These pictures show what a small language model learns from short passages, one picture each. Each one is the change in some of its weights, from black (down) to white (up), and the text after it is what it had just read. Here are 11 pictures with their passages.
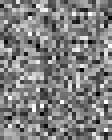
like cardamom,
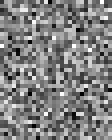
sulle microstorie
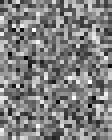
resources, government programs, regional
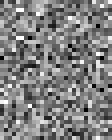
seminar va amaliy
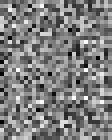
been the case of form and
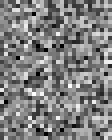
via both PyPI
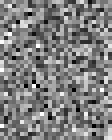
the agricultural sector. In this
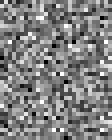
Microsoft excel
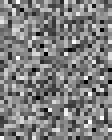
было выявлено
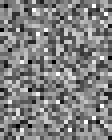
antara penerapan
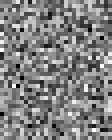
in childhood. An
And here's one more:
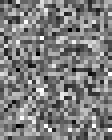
has the maximum ability to
